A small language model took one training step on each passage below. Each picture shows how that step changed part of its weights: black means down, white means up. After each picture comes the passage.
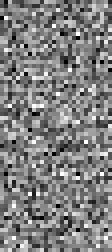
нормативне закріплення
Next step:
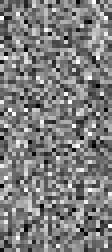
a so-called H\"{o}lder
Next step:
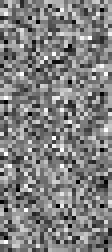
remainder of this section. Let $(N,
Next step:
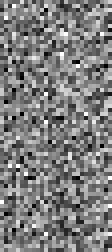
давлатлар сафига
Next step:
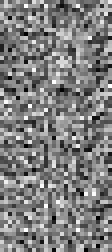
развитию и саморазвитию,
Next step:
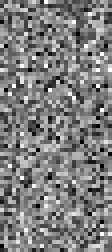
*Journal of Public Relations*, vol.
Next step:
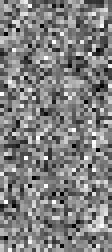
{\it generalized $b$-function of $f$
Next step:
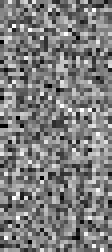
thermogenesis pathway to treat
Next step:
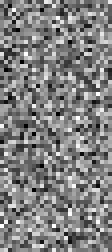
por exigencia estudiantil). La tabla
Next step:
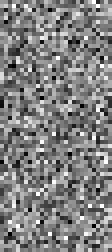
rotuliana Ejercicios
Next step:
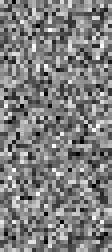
pacientes. Nesse contexto, se destacam
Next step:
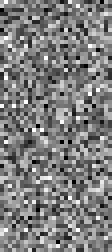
=f(-\gamma )\, .$$ Furthermore, as
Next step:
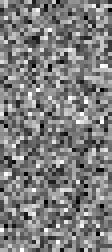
Zhai \cite{Zw3} proved
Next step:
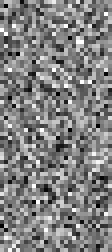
findings provide important insights for BMT
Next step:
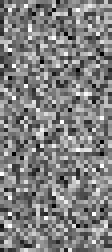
peripheral spectrum, implying that
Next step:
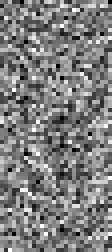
переходу до ранньої
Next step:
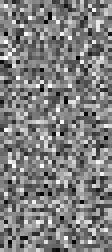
people on the basis of historical and
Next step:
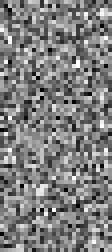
we expect that they do not exist.
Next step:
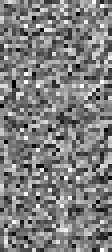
автори дослідження переконані, що
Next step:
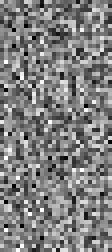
discret, alors le compactifié de
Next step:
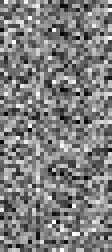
сбор металлолома,
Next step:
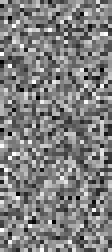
de acordo com os objetivos do
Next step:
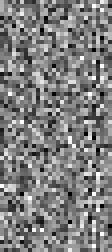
met die van de toeleveranciers
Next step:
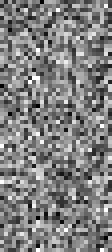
указывают на необходимость
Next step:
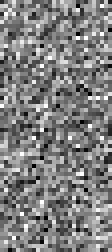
технологии, проектирование,
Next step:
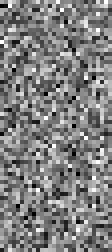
case when $\chi$ is fibre-wise,
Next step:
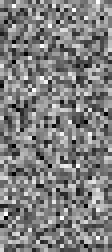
derivative w.r.t $x$ and
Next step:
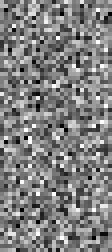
diferencian dos procesos fundamentales: la
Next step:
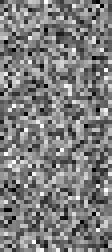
a guide for scientists. Acesso
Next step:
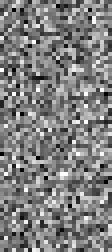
стабільності, трансляції та
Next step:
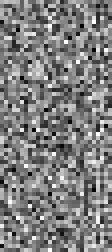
dan konseling sangat penting dalam
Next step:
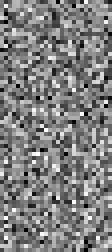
rasmni yaqinlashtiradi.
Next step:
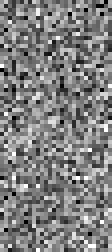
дискуссионным применение тех
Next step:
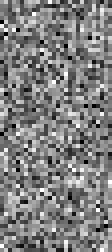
department of % EECS, University of
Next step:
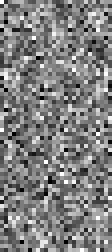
the coupling constant $\beta$. It vanishes
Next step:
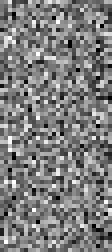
barqarorlik, mahalla instituti,
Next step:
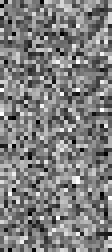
и желание что-либо
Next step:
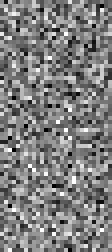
in deze seizoenzaken.
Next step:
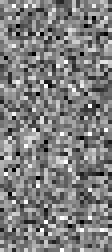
jakie niesie ze sobą
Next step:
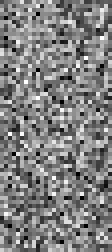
\end{align*} For each $\lambda_i
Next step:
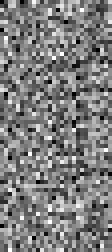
not only showed that the motion of the solid
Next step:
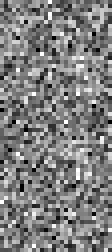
1.3, essential selfadjointness of
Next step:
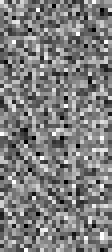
we refer to $X$ as the positive ``partial
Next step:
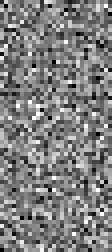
The graph $\Gamma_{k+1}'$ satisfies
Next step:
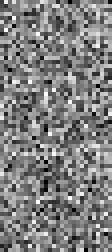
"patera". ¿Qué mujer
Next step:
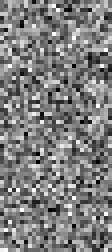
discipline), s-a ajuns
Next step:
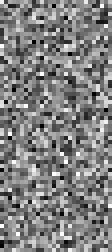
must be equal. Thus $m$ and
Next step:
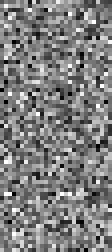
N Gl$ is the nerve of the
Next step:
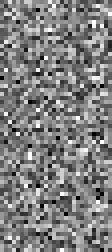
Same as **Table 2** for convex
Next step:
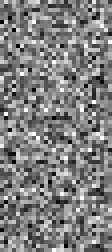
of Mathematics, University of Hawaii,
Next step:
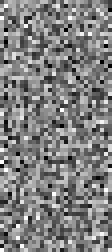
compartieron en 2021 a través de
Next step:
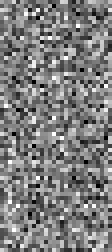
an element $p^*$ in $S_{\tilde
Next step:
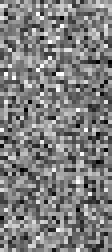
cross-spectra) of the hidden
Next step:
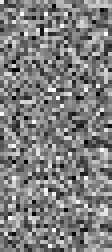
S_n$ and $\tilde F_n$.
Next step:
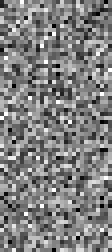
such surfaces. By Corollary 5.7 of
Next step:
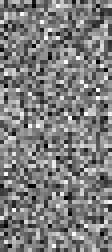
(дверь), *alfiler*
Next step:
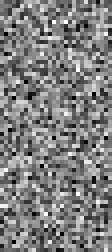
the functions of $\FK{G}$ which take
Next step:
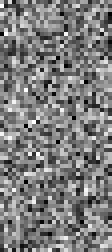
hukmdorlar farmonlarini turkiy
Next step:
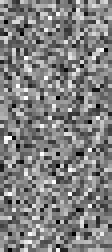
Note that the octahedral axiom
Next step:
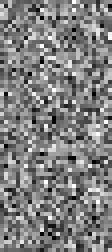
time. Among the paths $\g$ satisfying
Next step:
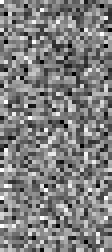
porlagan shoir Muhammad
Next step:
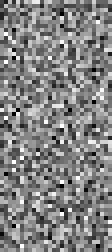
personas civiles en el sentido del
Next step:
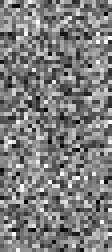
муаммолари бўлган
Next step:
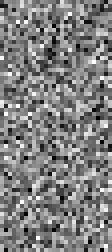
x^{3/7}$, we apply Theorem 5 of
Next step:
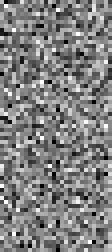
Since the map $\mu:Y^o\rightarrow
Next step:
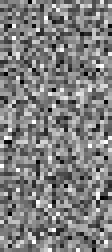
agilen Pilotprojekt
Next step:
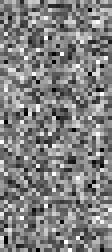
of Physics: Conference Series*,
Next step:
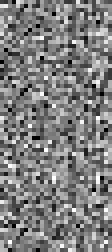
arbeiten und nicht von anderen
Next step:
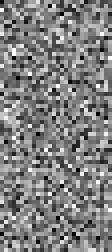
is a full matrix algebra and therefore contains the algebra
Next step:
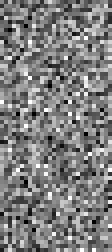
послідовність забезпечує
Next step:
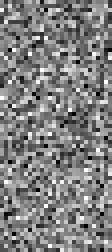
generally false whenever the~$\tail$ belongs
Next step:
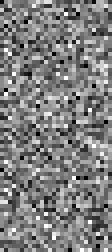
a polyhedral projection problem and solve it either directly
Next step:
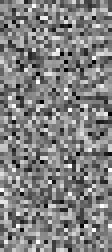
\square$ So why does all this allow us
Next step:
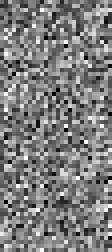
институт залога (ст.
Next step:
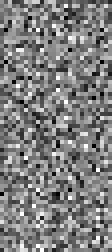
conversación será fácil identificar
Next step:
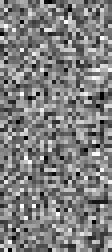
classical and quantum mechanics.} Springer
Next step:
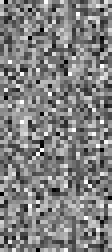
și religioase, intime și
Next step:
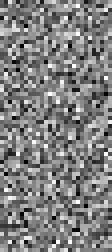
ҳолатини баҳолаш,
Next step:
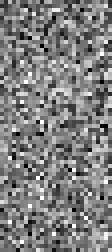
направленных на выражение
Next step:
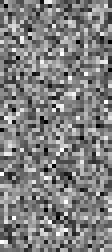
The correspondence between traces and invariant measures on
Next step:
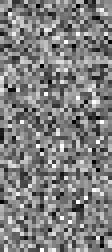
and affected state. The raw data
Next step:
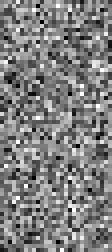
(31 %) mais les stages à
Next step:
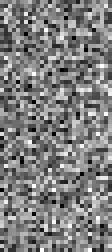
soient stimulés essentiellement par
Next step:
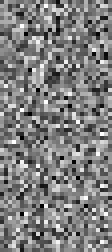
y Formulación de Proyectos
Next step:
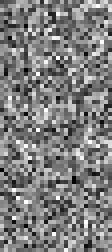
sxema shakli, ushbu
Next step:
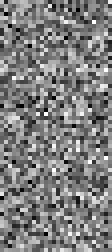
any $g\in G$. Moreover,
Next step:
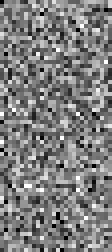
While small hot cracks do not necessarily
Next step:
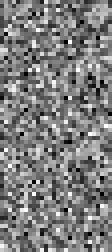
USA [†]Department of
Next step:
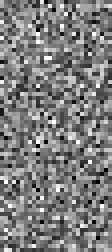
and do the same for monomials containing
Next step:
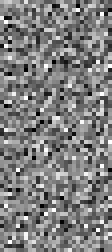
Польщі не вдалося
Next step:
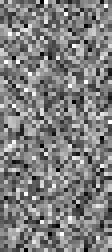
ko‘plab vaqtli matbuot
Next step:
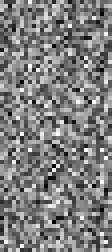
en la vertiente social intentan
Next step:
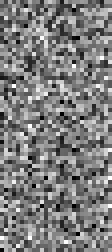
слабо. Світова
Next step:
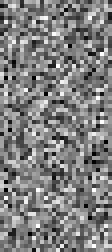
be of interest. Also, of large interest in
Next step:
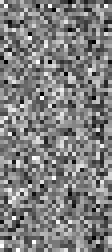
the control. The control is defined as a set of
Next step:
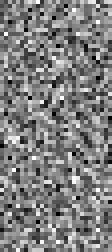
informativa en prensa Ariel 2009
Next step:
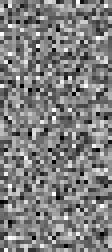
Here we observe that \begin{equation}
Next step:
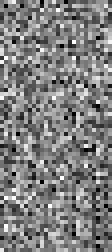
supporting intervals of $f$, nor less than
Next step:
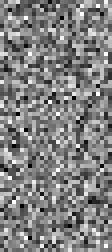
o‘rgatilishi Buxoro
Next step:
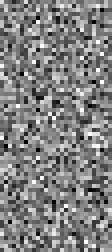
of property T and Haagerup's approximation
